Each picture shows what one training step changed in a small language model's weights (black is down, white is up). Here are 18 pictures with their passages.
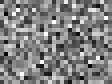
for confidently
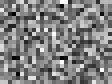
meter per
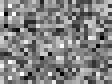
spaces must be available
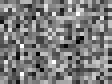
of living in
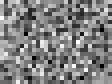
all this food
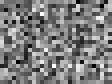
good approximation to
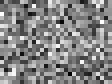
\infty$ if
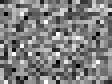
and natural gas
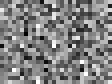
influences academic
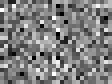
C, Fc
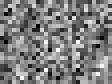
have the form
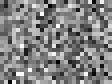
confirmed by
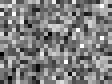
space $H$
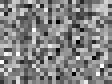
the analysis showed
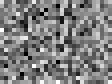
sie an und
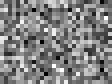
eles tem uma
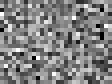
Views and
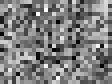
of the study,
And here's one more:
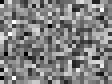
algorithms. In
